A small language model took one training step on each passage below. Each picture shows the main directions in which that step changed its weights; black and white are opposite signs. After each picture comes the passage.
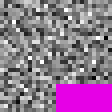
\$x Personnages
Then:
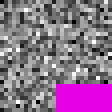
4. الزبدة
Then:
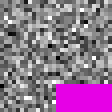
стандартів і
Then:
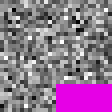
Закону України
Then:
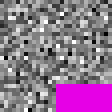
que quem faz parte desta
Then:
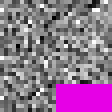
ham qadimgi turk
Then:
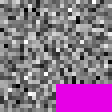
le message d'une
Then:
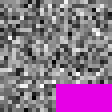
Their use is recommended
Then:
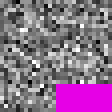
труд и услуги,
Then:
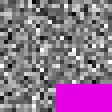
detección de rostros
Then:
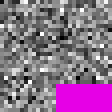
сучасних умовах
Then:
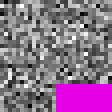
tarjima turlari
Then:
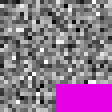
accountant in de
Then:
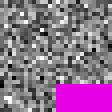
beeld ontstaan van
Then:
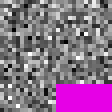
World Bank va
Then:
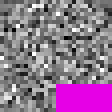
in: (1) het opvolgen
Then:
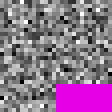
такие продукты
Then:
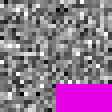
a identificação e seleção de
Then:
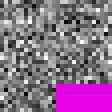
hamda ularni tatbiq
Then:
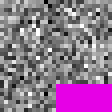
Key words:
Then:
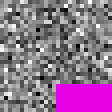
аспекты связаны с
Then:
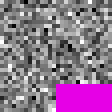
про ці події не хоче
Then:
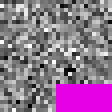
aplicó el cuestionario
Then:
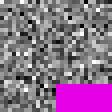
aplikasi watsapp pada
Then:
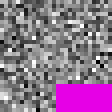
to human progress.
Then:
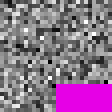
di una fedeltà
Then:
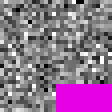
- SERENY, G.
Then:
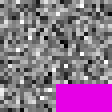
tergantung pada variabel
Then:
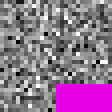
muhit, unda faoliyat
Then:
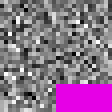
to już w samej
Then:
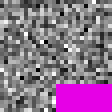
investitsiya muhitini
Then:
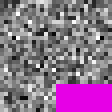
las pautas para el
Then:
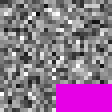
nomzod. diss.
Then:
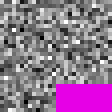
одной из наиболее
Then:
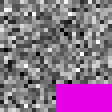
шагом на пути
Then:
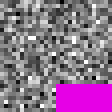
el siglo XVII:
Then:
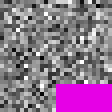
Осіпова З. О.,
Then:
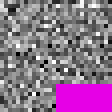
yang berpartisipasi
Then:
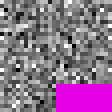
high weather
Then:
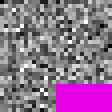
esa maktab darslarini
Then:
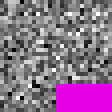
дарсни мазмунли
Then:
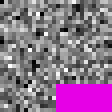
nacional del dominio
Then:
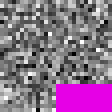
Chile y que proyecta a
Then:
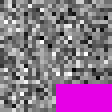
законов, в том
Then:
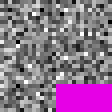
culturales de los habitantes del
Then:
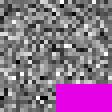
se ajustează
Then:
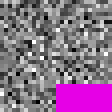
anak (mendistraksi
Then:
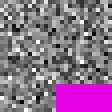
Casablanca Finance
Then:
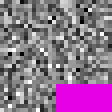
що критичне зменшення
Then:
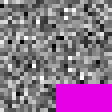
agricultural policy.
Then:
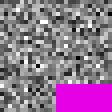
estão inseridas e são
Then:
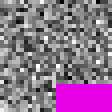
dessine un cadre
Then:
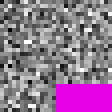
економіки, розвиток
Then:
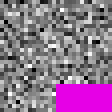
видов лекарственных
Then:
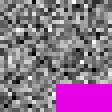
decisão à visibilidade.
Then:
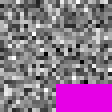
wird. 2. Maske
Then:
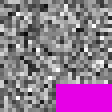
tidak terlepas dari
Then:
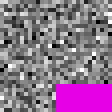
É atentatório ao
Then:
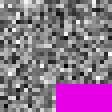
qonini toza saqlash,
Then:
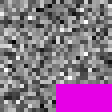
2014. Available at:
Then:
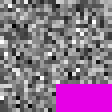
jarayonini tashkil
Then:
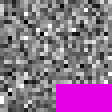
maneira eficiente e
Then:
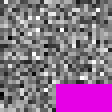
fanlari mazmuni va
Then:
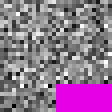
e atendem às necessidades
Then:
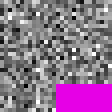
солиқлар), социал
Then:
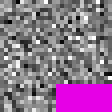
Фитратнинг илмий
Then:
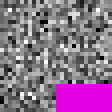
“Oliy ta’lim
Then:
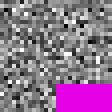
ich nawrócenia
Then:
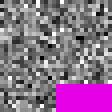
*Computational methods
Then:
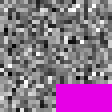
em Letras com habilitação
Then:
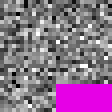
el rol de la cultura
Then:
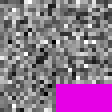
Yangi O'zbekiston.
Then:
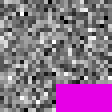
століть, відбувається
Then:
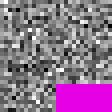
Recuperado a partir de
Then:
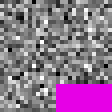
of pedagogical practice.
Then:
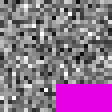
v posledních
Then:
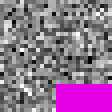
tocan, rozan sus
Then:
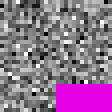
karakter te zien.
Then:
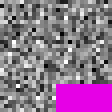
h = no\ h$, en
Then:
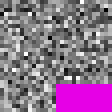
газом (аргоном).
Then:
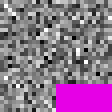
se extinguindo,
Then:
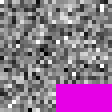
4. "O'zbekiston
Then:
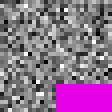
terhadap motivasi
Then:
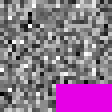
kuchga ega maskan
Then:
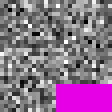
ko'rishga qaror
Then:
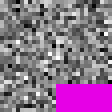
el ecologismo y el
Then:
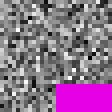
que la réussite n'est pas
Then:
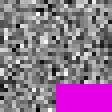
Fatih Tiyek,
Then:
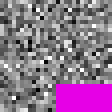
yondashuvda bola
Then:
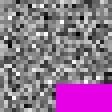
ega bo'lmoqchi
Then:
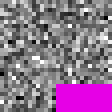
занятия, в
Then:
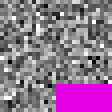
construcción de la asertividad
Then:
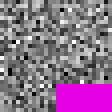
is determined by the
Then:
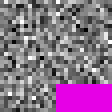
represents a disease with a
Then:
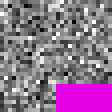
Ravonlik – nutqning
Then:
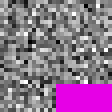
yig'ish. Bu
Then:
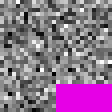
ва даврийлиги ҳар
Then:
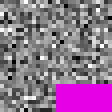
освітніх закладів
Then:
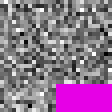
activity, attitude
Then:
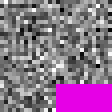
takuar saraj dhe
